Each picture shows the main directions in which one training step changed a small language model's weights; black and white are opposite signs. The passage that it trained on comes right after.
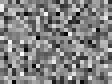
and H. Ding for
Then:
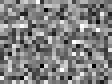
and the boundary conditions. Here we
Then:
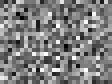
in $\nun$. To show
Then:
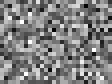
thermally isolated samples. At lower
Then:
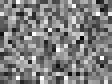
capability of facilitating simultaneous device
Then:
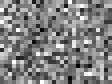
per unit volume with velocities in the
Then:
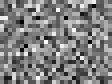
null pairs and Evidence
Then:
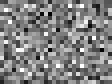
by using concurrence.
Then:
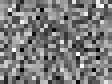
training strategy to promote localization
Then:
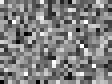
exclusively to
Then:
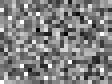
scale permitted by our resolution);
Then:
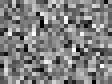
time required to simulate a system
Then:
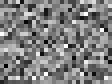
- \sum_{\langle 0
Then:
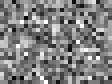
to an emblematic source,
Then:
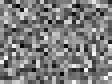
the gravo-thermal collapse of
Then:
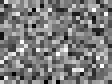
footing. That is, the
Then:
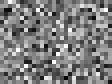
too large. This result confirms
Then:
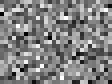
by first aligning the initial and
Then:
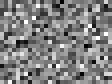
the other hand, due to quantum
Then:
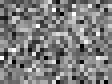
dissimilarities''. With
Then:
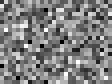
the Gaussian distribution. Furthermore, the
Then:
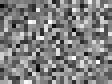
Yurchenko, J.
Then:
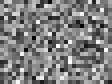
by computing the correlation functions in equation
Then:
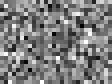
of the ``M dwarf gap''
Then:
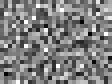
the other hand, we could consider
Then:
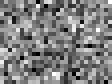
d'intégrer les
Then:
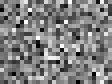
an upper limit to the ratio of
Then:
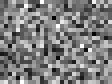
if all nodes are visible),
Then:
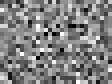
majority of Miharu
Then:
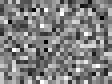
a finite time in the future.
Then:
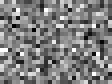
goal of geolocating a
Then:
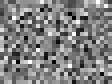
Moderate | No | |
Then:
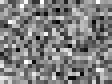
mm focal lens with a Gaussian
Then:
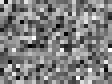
increase in visual magnitude in the first
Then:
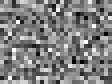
a Rindler frame in the
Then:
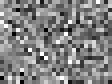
to evolution of the cost Hamiltonian
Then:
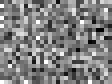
supernova ejecta.
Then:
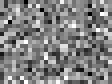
the few brightest images,
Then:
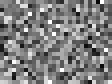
as the \textit{conformal
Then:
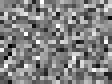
SED fiting, the estimated
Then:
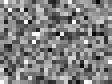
we simulate the ADL
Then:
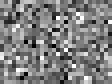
on galaxy-CMB lensing
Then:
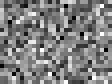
T_C| \leq
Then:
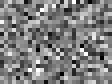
d}$ is a learnable
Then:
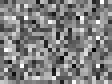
choice). A ratio smaller than 1
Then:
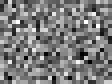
to a constant value for $\alpha
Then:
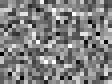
Note that, towards the end of
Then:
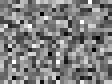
a portable Zoom
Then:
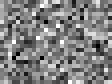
I}$. We start with the
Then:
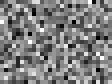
although the gap over a Fermi
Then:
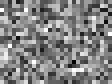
and min-max normalised
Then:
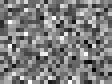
shows the parameter constraints within the
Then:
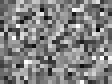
the remaining two diagrams is evaluated in
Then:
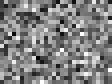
selected for use in all our
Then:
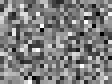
to a 1D waveguide, as
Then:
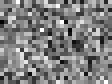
photon energy has been show to measure
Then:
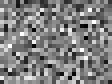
underground laboratories and
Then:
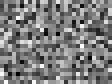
The significance of these dynamics is
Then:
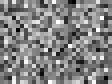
we measure observables correlated to the
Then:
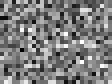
both uncertainties and correlations can not
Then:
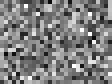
not located on $M$, one
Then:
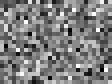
to other stocks in the
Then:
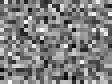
some Kepler targets have been
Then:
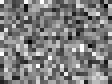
are assumed to have no spatial
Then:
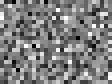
notices that for some values of
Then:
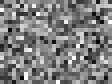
$\delta_{12}$ by using
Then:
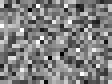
online shopping experience.
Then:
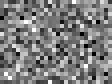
0 \end{array}
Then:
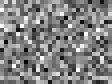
longitudinal polarization. It is evident
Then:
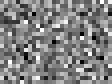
to the $D\to
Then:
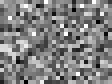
centralised algorithm // ...
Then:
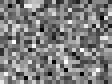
implemented a combination of three different strategies
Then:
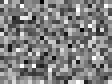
challenges faced in the study of
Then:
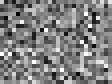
quark mixing matrices, being associated with
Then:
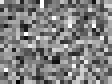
the necessary adjust in the constants
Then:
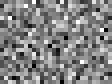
magnitude of the measured current (see
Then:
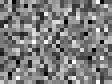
out of a sample of 17 quasars
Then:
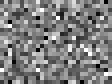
Kochkov2018}. These approaches
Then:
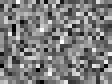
to the size of the network.
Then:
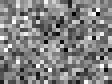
electrostatic equilibrium. Note that the
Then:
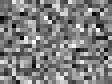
of the small-size lenses
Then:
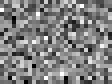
the angle between adjacent nearest
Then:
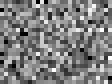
is decoupled from the other variables
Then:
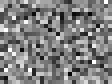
the $L$ steps:
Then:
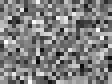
the noncommutative parameter
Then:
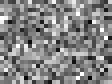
crystallographic directions.
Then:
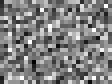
truncating this hierarchy by approximating
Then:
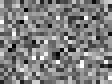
by extending univariate
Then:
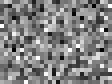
—a perfect test case for
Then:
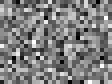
can be derived straightforwardly from the
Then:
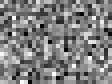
assist the objective of
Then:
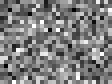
the bosonization recipe of section
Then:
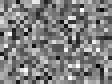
was implemented in a two-channel
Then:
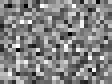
Nestrov momentum (factor
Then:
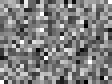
or non-reciprocal
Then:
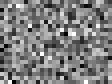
For a system with eigenenergies
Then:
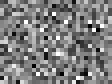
with directional properties that can be
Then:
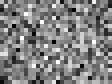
of all the properties nearly overlaps
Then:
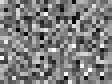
\right) ,\enskip
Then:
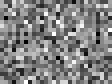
and non-linear mapping ?
